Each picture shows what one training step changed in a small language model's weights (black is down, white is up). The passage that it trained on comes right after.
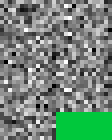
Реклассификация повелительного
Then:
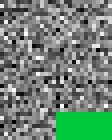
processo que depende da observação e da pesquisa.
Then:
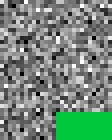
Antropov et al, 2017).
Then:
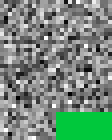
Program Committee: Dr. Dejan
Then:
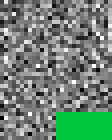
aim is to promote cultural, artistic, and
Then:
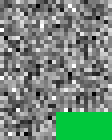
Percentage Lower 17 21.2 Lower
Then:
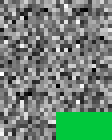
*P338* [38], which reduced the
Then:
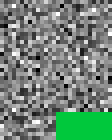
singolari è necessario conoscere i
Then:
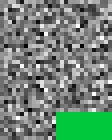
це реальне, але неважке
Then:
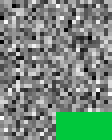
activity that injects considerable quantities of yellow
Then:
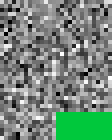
over data and black box phenomena the real
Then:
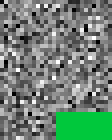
included paper, plastics, glass, metal,
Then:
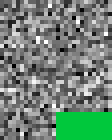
The contribution of the State in financing the educational system
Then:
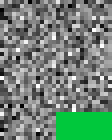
of the length of L_1 , L_f and
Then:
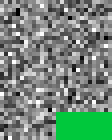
de personas que salen del país hacia otras
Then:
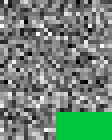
implementación de las nuevas políticas de
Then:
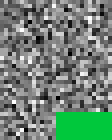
any commercial or financial relationships that could be
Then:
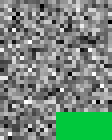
acuerdo de archivar el pedido en
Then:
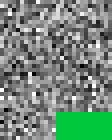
bajas como en las partes altas
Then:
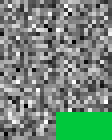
Suciana Wijirahayu³
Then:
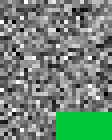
[5–8] по сравнению с
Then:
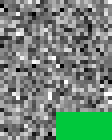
TO THE 80 th ANNIVERSARY
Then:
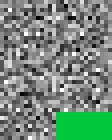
27 87% 6 Years of experience <3
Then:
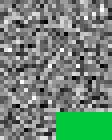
- mikrokreditlar va
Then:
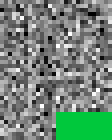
incubators has been developed to provide a greater understanding of
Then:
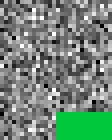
and duraplasty employing fascia
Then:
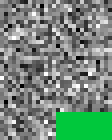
millatlar bosh assambleyasi, 217A
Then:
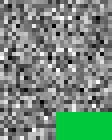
Kuran okullarının vakıf
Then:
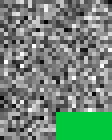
Valentin, ohne Ihn wäre
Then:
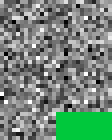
chiroq yoqiladi va haydovchiga
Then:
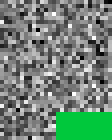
compounds present in tobacco smoke. The
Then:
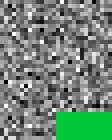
potensi dan perkembangan kondisi
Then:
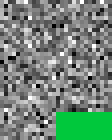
pedagogik jamoa bilan ishlashda ijtimoiy –
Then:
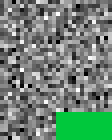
of the project was recorded. For instance, many of the
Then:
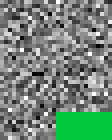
Governor Generals in Calcutta,
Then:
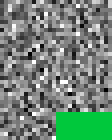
using the subset of selected features. It is calculated using
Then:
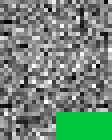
and study of its epics. It also highlights
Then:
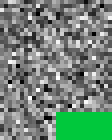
sleep deficits (Figure 1). These findings
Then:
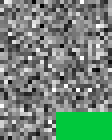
dilemma from the teachers', pupils'
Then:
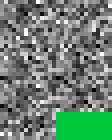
sont pas. Pourtant, nos
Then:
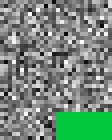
example, **State-Citizen Relations**
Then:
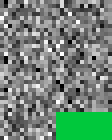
тарбияга оид илмий
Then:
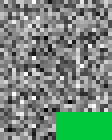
original HI-VAE – parameterise the
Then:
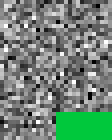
A., Whiting, Penny, &
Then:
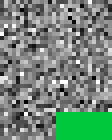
and their fusion, weights optimized using logistic
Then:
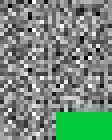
– सर्वेक्षण
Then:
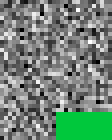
lebih penting muncul lambat
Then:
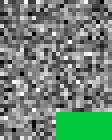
preparation process, a picture of the
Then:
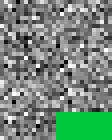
i3S, CSIC, MEDINA
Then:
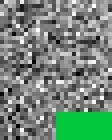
drop in load was recognized. The specimens
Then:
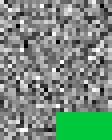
Weather Station on Monte Rosa The highlight of
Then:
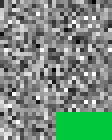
Menurut : Khajib
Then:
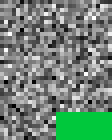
reflection of impinging electromagnetic
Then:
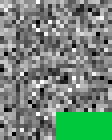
и стремительно расширяет свои
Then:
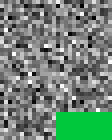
politiques opérationnelles. Les
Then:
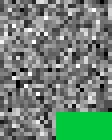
of these substrates, is affected by cobra
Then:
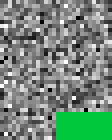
муаллифи Ж. Эсонов. –
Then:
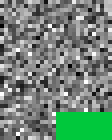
l'autonomie financière, ces
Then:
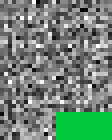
e-learning and those of the alternative educational
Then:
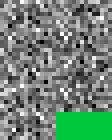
и чрез хранителни
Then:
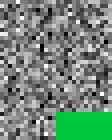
advantage to support decisions is the ability to study the
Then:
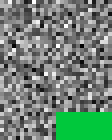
opioidabhängiger Patientinnen
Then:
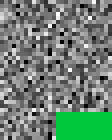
therefore is to examine the panacea to sports
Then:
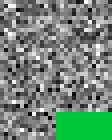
(2015), *Imperium. Structures et
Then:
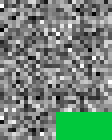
and medical image fusion applications. Image fusion
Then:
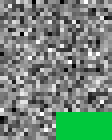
(perception of body position), vestibular
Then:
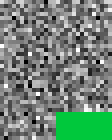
by privately operated tankers, porters and
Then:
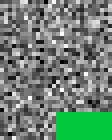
contribute to saving mineral resources and a decrease in the
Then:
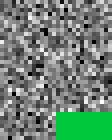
and level of production provided by the requestor Type of
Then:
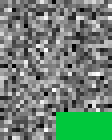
capable of making independent medical decisions. The principle
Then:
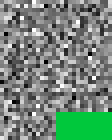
осмыслению и нахождению
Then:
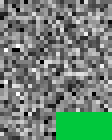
vodiylardagi tuproq gruntlar va
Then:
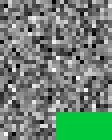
reference voltage is given by (19).
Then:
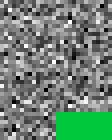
de cambio medio fue de 0,95
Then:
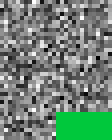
temporal 827 evolution of radiative
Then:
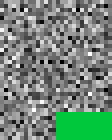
Los anuncios que reciben en su
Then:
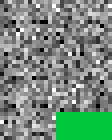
hosil qiladi. Hozirgi vaqtda
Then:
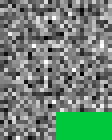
years ago. It is one of the most common and
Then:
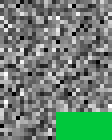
inclusão dos estudos com base nas recomendações da
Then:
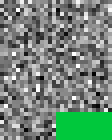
with different modules such as MQTT
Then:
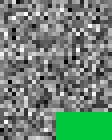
by major international guidelines devoted to lung
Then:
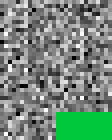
на образ жизни миллионов людей
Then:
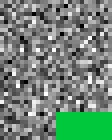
Wat men in het maatschappelijk
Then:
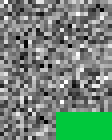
dealing with technology, security, situation assessment, and decision
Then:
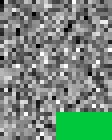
Mercuric acetate had no significant effect on the
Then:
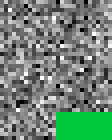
en US347B. ANÁLISIS
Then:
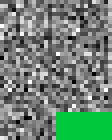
when the move to digital made open access—and open
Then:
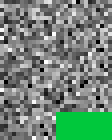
Bunday gullar juda ham tabiiy
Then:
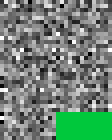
2024-2025. This study is developmental research utilizing
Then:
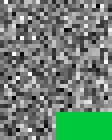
issues outside the classroom (clinic). The
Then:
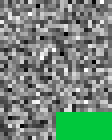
called as puerperium or puerperal
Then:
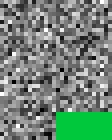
pelos delegados para não indiciar o
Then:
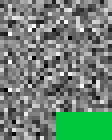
Титов та “лаврська
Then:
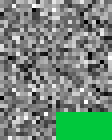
SLA flows are transmitting 64B
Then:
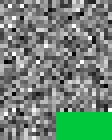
of these 9 points, an auger hole is
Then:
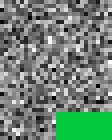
Of Population Growth And Health Centers
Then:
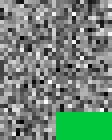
country effect. Bright shades of red are to be
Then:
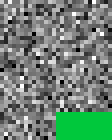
garantias apenas aos membros do
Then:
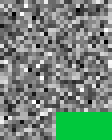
than investigation. Around the globe the
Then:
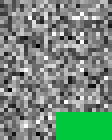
kasbiy bilimlarini o'zlashtirish darajasi davlat
